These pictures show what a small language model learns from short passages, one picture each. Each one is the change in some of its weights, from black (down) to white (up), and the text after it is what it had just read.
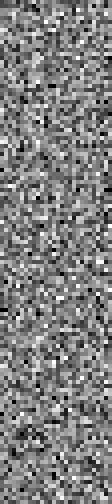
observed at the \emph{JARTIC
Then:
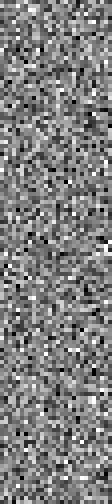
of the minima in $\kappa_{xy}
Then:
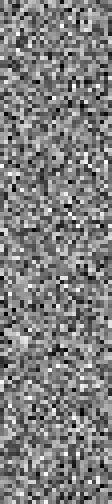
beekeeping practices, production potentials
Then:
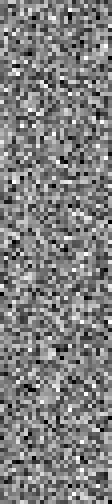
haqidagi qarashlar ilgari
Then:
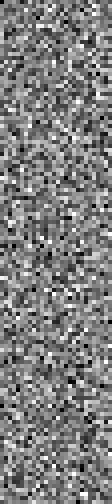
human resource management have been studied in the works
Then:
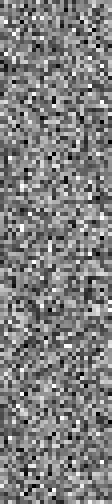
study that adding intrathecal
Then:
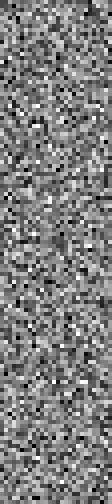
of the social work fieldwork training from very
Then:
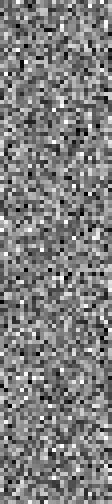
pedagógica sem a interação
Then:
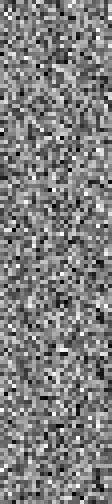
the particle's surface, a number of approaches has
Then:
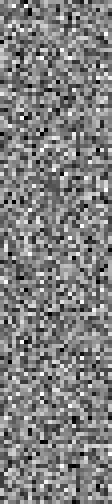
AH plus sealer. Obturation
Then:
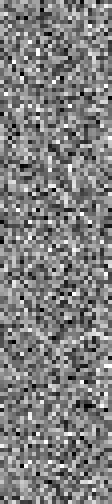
reconfiguración para dar cabida a
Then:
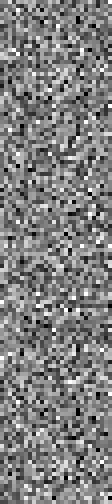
first photon(home photon)
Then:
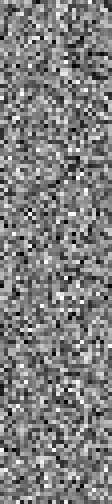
diagnostic Cattell test. In
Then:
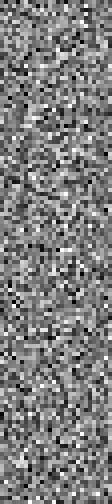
har ve yâbistir.
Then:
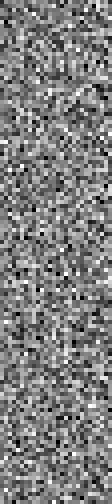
given to the key challenges hindering the development
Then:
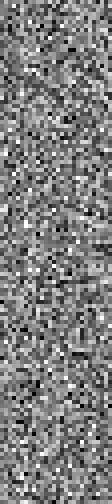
to the direction of particle sliding.
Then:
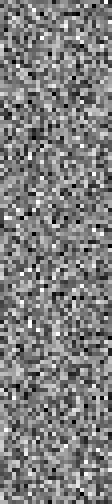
jadvallar, diagrammalar,
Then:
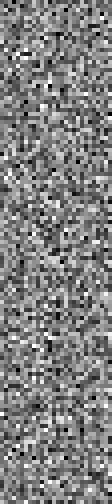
(2018) Second Dump from
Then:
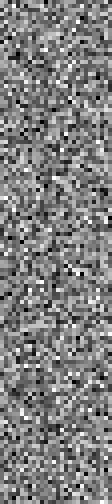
the Modified Nodal Analysis
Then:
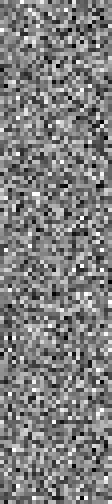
here suggest a natural model for interpreting our results.)
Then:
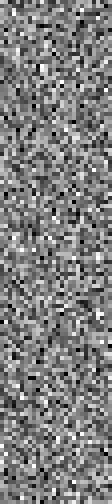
activities that align with the strategic goals
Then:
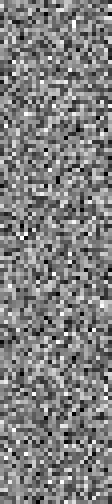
demonstration classes, and 36%
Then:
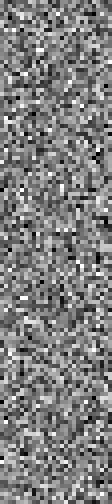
is not unique. The fact that the provided list
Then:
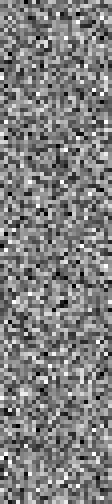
mold in fruits of orange,
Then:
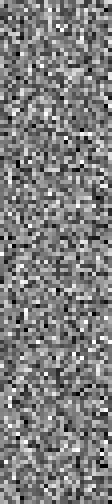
parameter space, which is computationally so
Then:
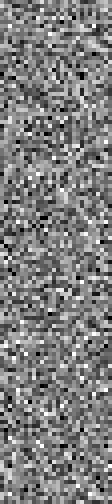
and Yearly Program on Isla
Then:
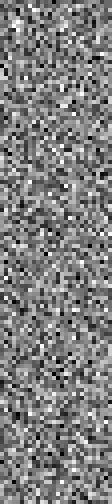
e organizar o material limitando os
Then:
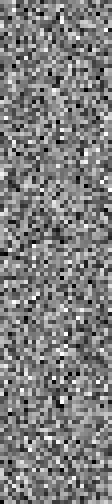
low-energy sector is described by the
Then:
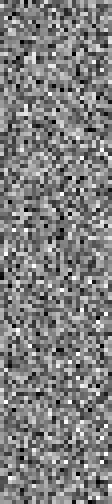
result, we found 16 articles meeting
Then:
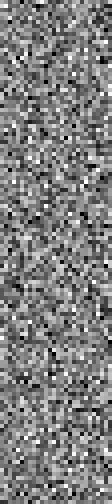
be adapted to suit diverse contexts and
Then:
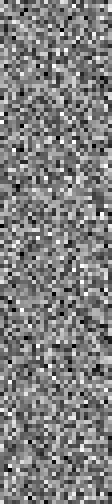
the test results show that the average solubility value
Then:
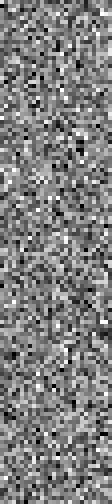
specimens under the same design are tested to
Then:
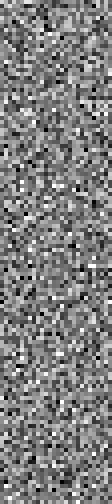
(i.e. the absolute value of
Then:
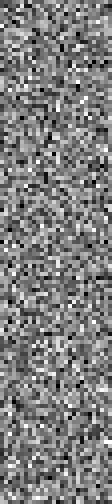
, Kapita Seleakta
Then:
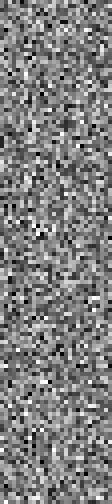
ledger data bank is believed and
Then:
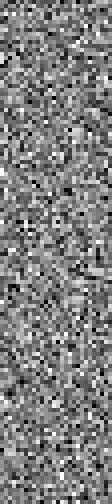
potential to be an innovational drug
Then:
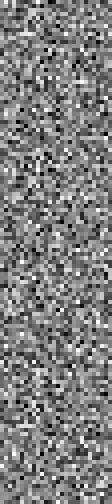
выделению веществ
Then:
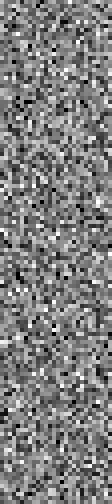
following describes how you think of
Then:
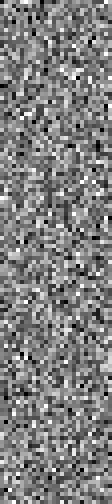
mass, from which we extract the effective masses
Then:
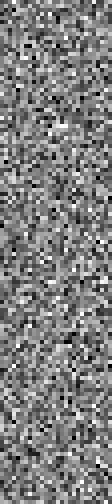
practice pronouncing English
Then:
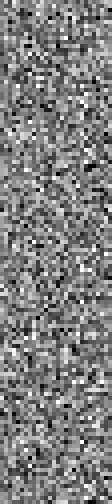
the synchrotron XPS.
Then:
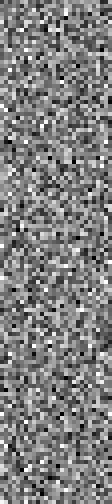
467 million $\FourS \to
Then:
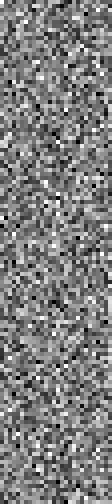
operation, superhyper axiom,
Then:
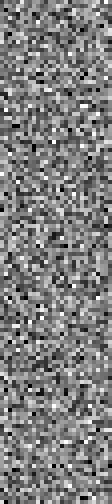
desenvolvimiento de la pandemia
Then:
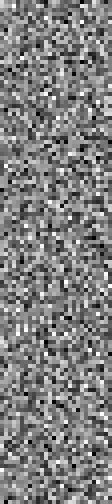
the mathematics related courses. The
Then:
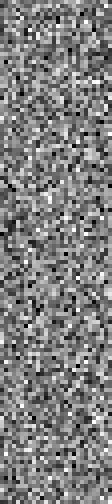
learning among the *madrasa*
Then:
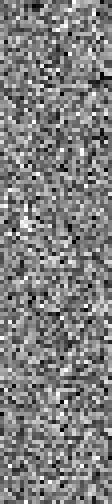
(18.4). The acidity was determined
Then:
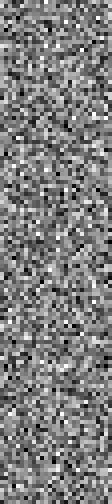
following the gradient of chemical potential
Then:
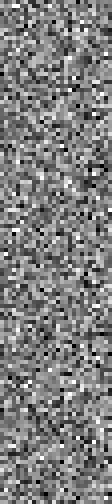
specific features of reusing debris; -
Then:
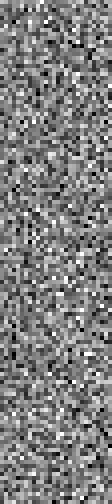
and the lepton energy are given in terms of
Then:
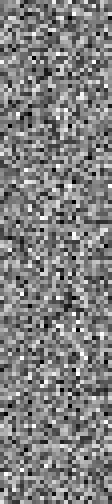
JUMLAH UANG
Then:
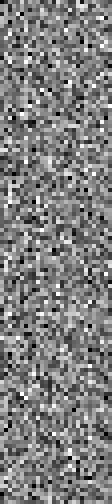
sangat penting karena dapat
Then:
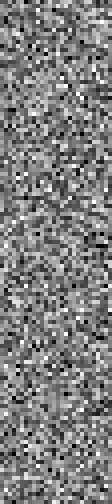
25% the onset is before 14 years of
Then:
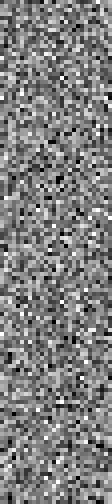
پژوهش در
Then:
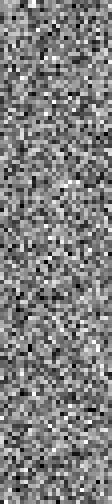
planning, Nature-based solutions,
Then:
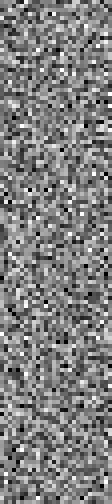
was the basis for the analysis. Such types
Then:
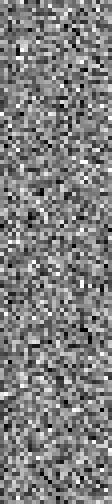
tomonidan berilayotgan soliq
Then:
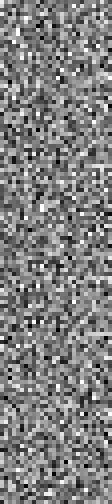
form of Navier Stokes equations with
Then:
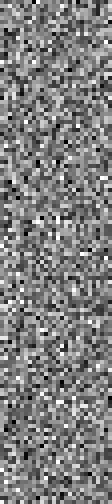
al., 2019). Deep learning models, especially
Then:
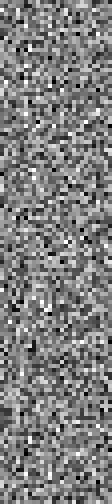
Y. (2021). Mengembangkan
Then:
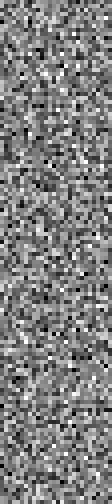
I(A, B) and the output vector is
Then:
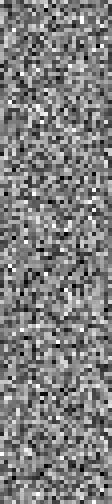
details regarding the construction of the
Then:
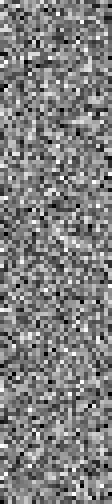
choose $\mathsf{M}$ as
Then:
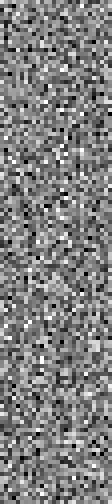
dasar 1945 melalui pembangunan
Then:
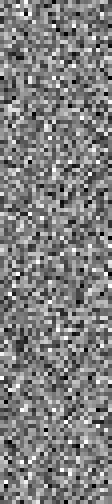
proficiency level intermediate 1 14
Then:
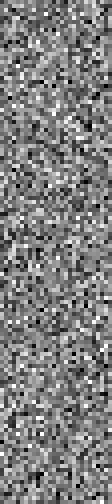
uma situação de desgaste da
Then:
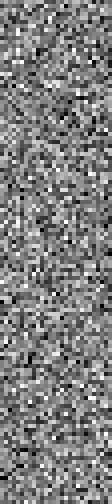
4). Increasing or decreasing the value of
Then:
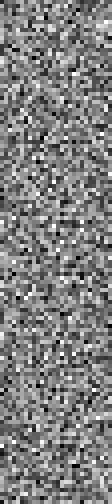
respectively. R101 and R50 denote
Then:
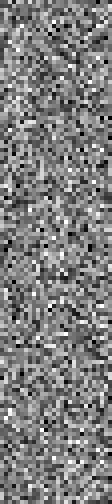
Insoniyatning kelajakdagi
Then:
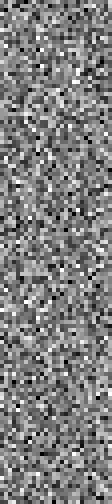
each site, 5 samples of leaves were
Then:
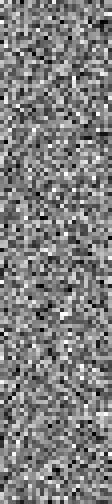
Publishing 25 (1).
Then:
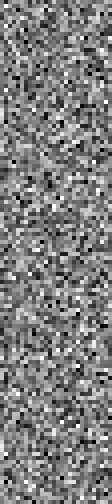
дошкільної освіти,
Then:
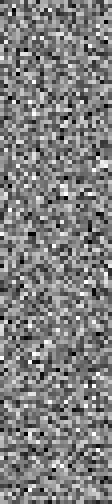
Shuningdek, mumtoz
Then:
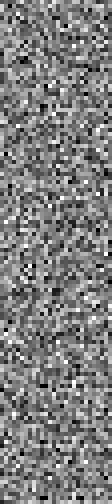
- *Geert Driessen
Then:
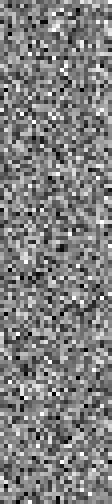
de palavras comuns face
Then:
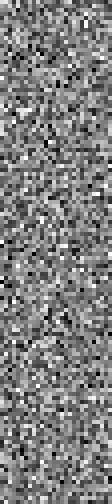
Discordo plename nte
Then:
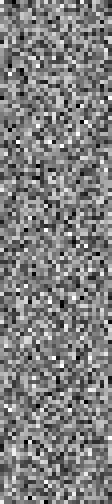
results from the ongoing investigations of the
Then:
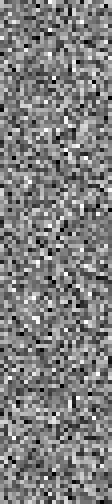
mobiliza uma ou mais das
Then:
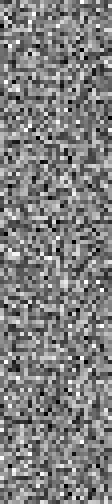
Krammer F. The role of vaccines
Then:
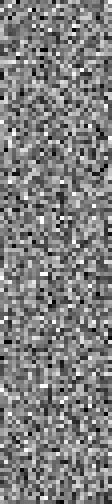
Curitiba: IBDSEX,
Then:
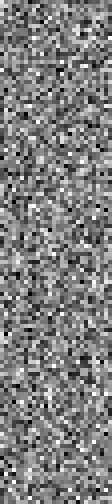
jamiyati nashriyoti.
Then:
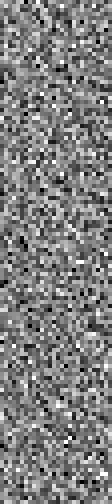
sections to Standard Model calculations with
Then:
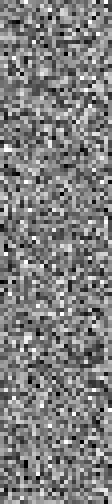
used to construct the entire
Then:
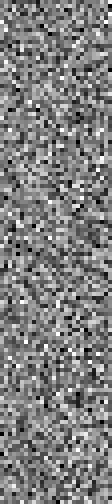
into an associative and noncommutative
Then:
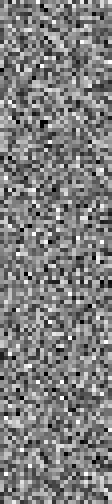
applies in any dimensions, we presented some
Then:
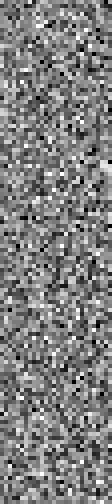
allow for effective stabilization and early functional
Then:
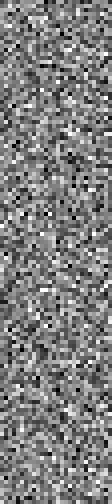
xalqimizning qadimiy va
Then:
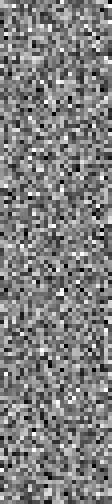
urban area unmarried students.
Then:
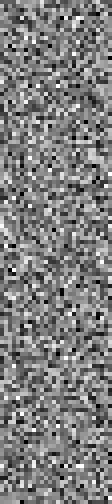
and communication platforms to facilitate
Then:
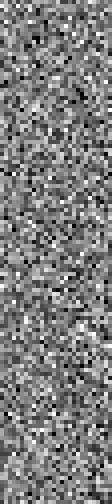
has been difficult to enforce security
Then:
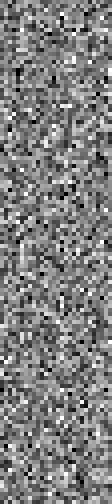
la prevalencia. La actividad representa el
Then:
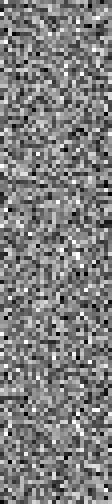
on a `gammapy` and a
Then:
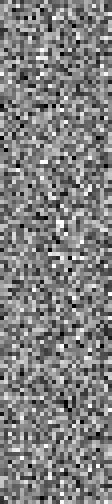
⁶ MBT CR LI*
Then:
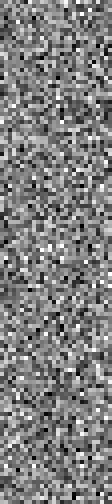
Fermi surface (FS), which is
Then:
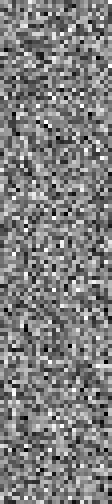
via neural networks enhance the
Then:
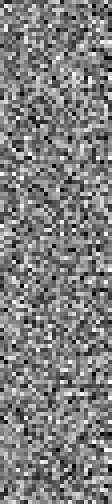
formation times of each sample were also analyzed.
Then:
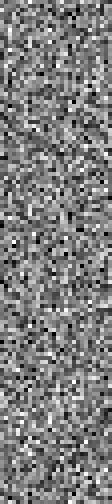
to allow people with different kinds of
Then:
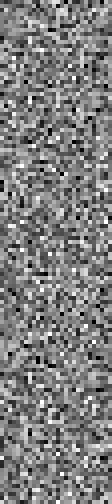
Odbudowa Warszawy
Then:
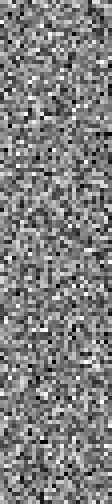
PWD suitable for these two types of
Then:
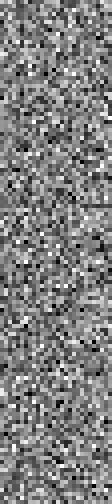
$\nabla_{\perp}^{4}$ is the only
